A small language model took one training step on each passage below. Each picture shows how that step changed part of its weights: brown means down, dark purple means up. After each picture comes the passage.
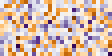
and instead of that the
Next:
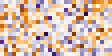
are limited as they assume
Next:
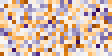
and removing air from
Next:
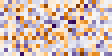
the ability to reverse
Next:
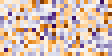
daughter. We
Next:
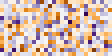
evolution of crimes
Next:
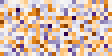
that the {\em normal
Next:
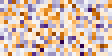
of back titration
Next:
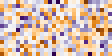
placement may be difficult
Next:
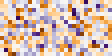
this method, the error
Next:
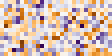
Commission of the
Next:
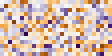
and M. R.
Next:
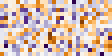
statistics are based on
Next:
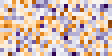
A key element is the
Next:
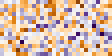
per week, number
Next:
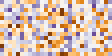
stage we have found a
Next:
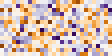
The functions $\Psi$
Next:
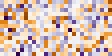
is beyond general relativity
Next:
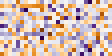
models were then compared with
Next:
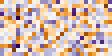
by the action of
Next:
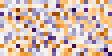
to the normal static
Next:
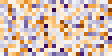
\theta \left(
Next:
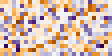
boundary. Let ${\mathfrak
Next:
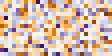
proposed a novel and
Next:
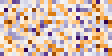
free stream. The plate
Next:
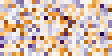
special case of Theorem
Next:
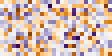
by one of the
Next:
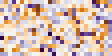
not shown. Source
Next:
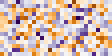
additional member states had
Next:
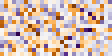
a quantized field.
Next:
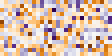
some $2 \leq
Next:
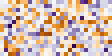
For the convenience,
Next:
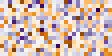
where $c$ is
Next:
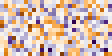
a Hochschild
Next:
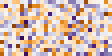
charged and the second Higgs
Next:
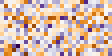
space for the output tensor
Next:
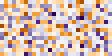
0$ and a positive
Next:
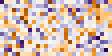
represents this result. The
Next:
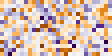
of their achievements.
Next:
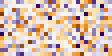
denote partial derivatives with respect
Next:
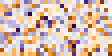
budget curve
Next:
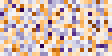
trajectories sometimes leave
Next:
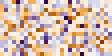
seed of an early time
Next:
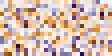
the same as the
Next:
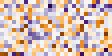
and marginalizing over
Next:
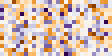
small, varying from
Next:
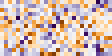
Theory of Planned
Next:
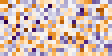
cases. I opted
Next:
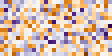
equilibrium, since by condition
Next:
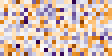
statistics of the formed communities
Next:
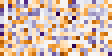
with the situations where the
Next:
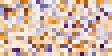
G$ is a morphism
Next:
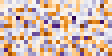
the research, the
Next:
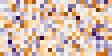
driving control.
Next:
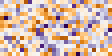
for society. The
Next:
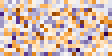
the board to at
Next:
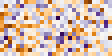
have nonpositive curvature
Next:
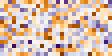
set of ordinals
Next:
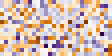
an output signal that is
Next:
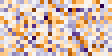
linear-time invariant
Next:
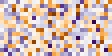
shortest cut path has
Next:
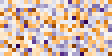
the formalization of the
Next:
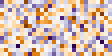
show for the first time
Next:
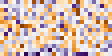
level F₂ significantly reduced
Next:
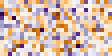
to average power ratio
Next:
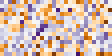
of Warsaw,
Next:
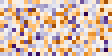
the damped equation
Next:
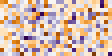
growth restriction. This condition
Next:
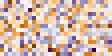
grape as a
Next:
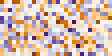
– sourdough propagation
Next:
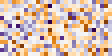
velocity difference PDFs independent
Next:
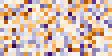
in its most substantial
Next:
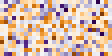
nulled map
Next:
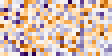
work is to establish convenient
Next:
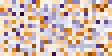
Normalization of the
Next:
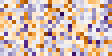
and written consent was
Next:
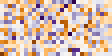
human beings.
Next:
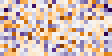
property model based on personal
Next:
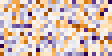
study deployed a
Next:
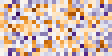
well-known formula
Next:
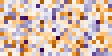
product of curves,
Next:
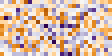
for $\phi =
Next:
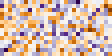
with limit $\l$.
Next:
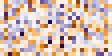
terms in ${\overline
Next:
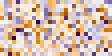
irregular and possibly
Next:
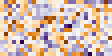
Chairperson of
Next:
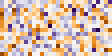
how tourism can be
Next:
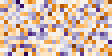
flask and splitting the
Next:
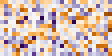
restrictions. If
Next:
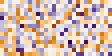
seeped into the
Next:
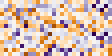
the latter two are the
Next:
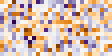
different treatments? -
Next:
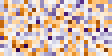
a shift ranging from
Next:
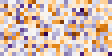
deposited into
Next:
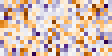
is a bounded linear operator
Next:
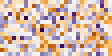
work. II.
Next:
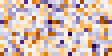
glucose levels during
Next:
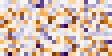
In the notation of
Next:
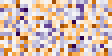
The studied samples were obtained
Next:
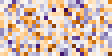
natural projection preserving the
